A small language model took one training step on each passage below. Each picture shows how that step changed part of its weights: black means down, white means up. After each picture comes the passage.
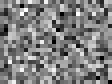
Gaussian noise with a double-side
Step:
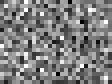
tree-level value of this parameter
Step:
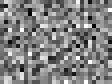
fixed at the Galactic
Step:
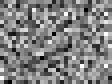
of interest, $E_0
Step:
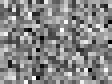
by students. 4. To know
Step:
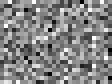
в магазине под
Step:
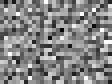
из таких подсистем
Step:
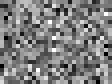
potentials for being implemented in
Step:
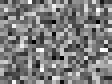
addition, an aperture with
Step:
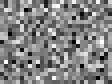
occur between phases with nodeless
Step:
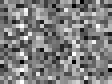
han comprometido
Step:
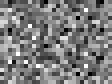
αριθμό των
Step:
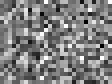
После инкубации
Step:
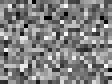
both SGLT1 and
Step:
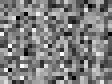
wees uit, dat het
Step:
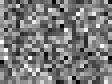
the procurement of
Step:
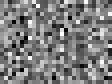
\hfill August
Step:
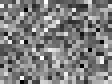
que pode causar danos
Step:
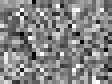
nog geen sprake
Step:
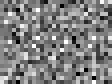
называют предметы
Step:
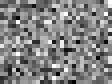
(SES) backgrounds reported greater
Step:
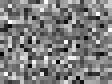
gluon operator $\left\langle
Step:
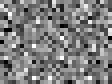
ML framework was developed for predicting
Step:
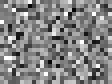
(or closed) paths --
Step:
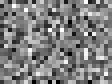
eficaz contra riscos
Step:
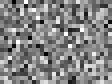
on $\tau$, so that it
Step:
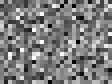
absorben fácilmente
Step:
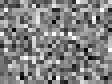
It is what defines a family
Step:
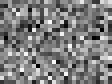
be seen in Figure 5b of
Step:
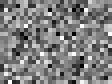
tillage machines;
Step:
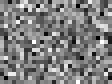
used biometric modalities for
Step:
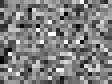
topological charge $l$ of the
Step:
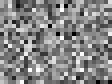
or only parts without machines.
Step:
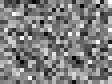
balki tergovga
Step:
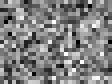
Obese Individuals
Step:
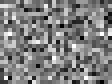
as XSS or other types of
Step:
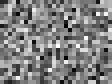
the background. Our results are shown
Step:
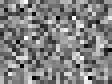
(see e.g.
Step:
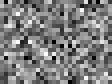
bahasa kritis,
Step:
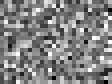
- 3) To study the relationship
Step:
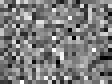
two settings, such as
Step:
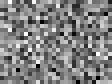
of bad behavior of your child
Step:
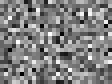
on $A$. We assume further
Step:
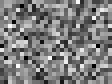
dunyoda media
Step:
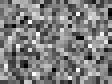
A legislação que
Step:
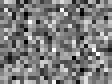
Javada yozish
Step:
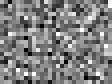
The inner tube, composed
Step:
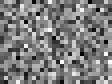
better utilize the neighboring
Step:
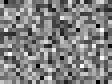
механик таркиби
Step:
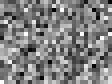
in women compare to men and this
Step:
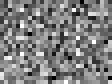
(with their engineered
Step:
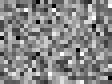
are systematized. The importance
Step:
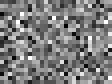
RTT we do not need to
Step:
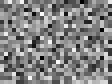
установки (на
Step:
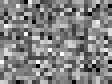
constraints, assessment gaps, and
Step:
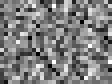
the same at the end of the
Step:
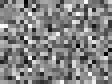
At low strains ($<
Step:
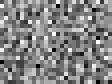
a further $\sim$80 sources
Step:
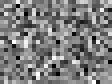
backdrop, it is essential
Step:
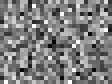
chiqilgan, shunga
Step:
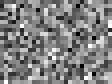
metastatic bone lesions is
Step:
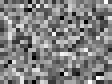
the combined supernovae blow
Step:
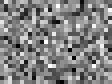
affected during the Marawi
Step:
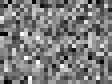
de las políticas de transformación
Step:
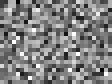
the default choice in most recent
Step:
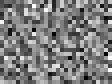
situaciones es mantener un
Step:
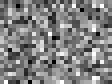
as transformers and attention mechanisms,
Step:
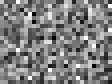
the errors is used. For the
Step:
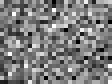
integral” en toda la
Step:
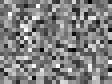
peticiones. Sin
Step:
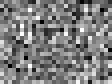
that must be anticipated
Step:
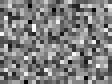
college students have increased,
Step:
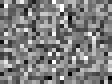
\int dS^m
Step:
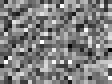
M_1$ respectively. The
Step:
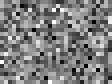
a lockdowns na
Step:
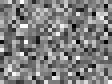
effects on bulk liquid
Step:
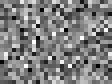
color represents the significance level of
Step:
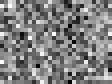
ganham novas
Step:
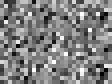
four IRAC channels
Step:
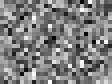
number of students perceive a link
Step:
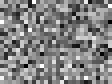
a summarized report) into a
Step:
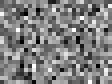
Rishi G, Wallace
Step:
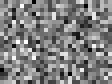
bse}, it allows us to
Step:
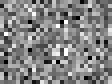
for atmospheric air protection
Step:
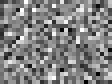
immediate that these two terms
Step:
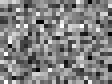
products, in particular Chinese
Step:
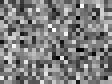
of smartphone feature
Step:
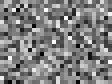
to a fall in wealth
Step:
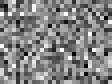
$\Boltz T_c
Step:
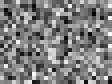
increases of many compounds mainly
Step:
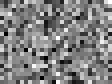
an equal number of iterations with
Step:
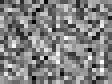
pacientes e familiares,
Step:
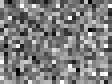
8 edificios faltantes
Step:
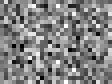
válidas intuiciones
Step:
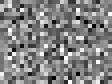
(outcome stored in a
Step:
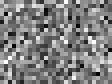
is simply \begin{align}
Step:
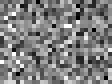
ushbu kasallik
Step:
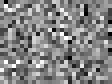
the demonstration sites - platform,
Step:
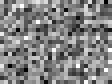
persuasion strategies using stream
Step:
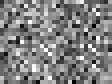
= 40$ mm for the individual
